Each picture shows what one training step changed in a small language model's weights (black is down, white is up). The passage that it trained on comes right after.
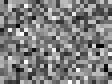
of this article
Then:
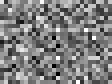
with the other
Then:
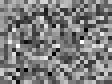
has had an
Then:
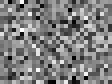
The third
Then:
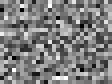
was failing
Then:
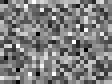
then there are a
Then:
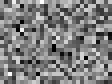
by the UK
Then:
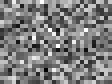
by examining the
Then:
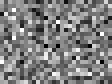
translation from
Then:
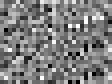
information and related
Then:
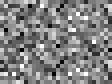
attention to
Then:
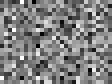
Results 1
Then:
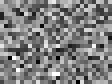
the heat
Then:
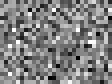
between GE
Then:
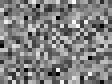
these students had
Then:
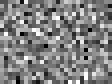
and aggression
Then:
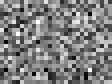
parameter. However,
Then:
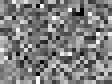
Using the
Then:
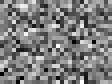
we assume that
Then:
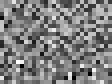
the evolution of
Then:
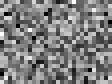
this report,
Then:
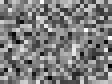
with both the
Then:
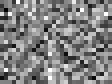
\item The
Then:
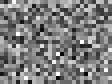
be a linear
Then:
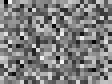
in study concept
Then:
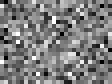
read out.
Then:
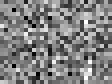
can use when
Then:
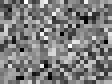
where edge effects
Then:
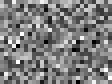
during the current study
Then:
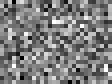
of tall
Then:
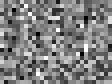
to see more of
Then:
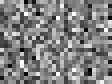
scale comes from
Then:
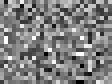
in (\ref
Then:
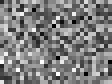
It seems
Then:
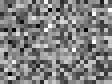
station to
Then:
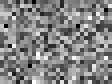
transitions from
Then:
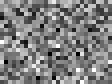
the conformal
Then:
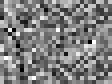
equation for a
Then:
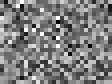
cost for the
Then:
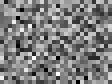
for the constructive
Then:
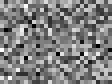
can be evaluated
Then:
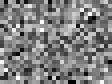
by sex and
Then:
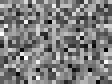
below. The
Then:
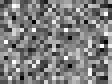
review N.
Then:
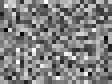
result in a density
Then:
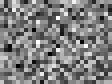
air. This
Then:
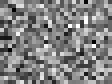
and $U$
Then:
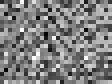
As shown in Figure
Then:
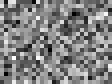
least significant
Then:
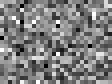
assisted by
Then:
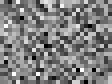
completely new
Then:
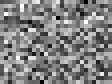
define the
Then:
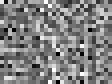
temperature are identified
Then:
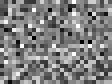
trigger and
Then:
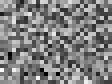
possible option would
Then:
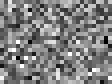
of basic
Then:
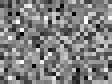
The time frame
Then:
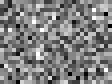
from origin
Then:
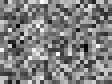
were from the
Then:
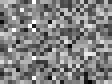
noted: -
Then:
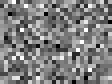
LED strings
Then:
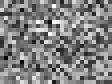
minors in
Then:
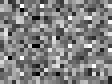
Separability for
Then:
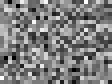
approaches are
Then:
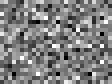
translate the
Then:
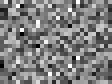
CM energy
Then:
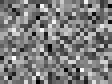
as large as the
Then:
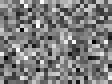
on the materials
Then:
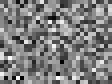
the abundances
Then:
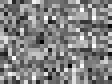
blurred by
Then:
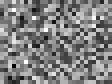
application of
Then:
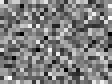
higher market
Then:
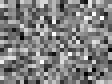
measurements on local
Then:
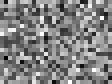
measurements in the
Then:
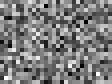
proposed which extend
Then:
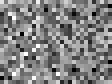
explained in
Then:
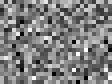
source after a
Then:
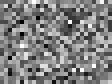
so far we
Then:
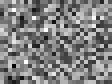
application of a
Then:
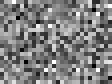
being phased
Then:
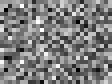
with users or
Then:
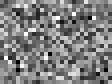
it is highly
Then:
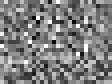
is too
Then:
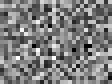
information on the
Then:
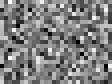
from across the
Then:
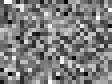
a p value
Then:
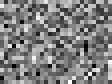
to the bias
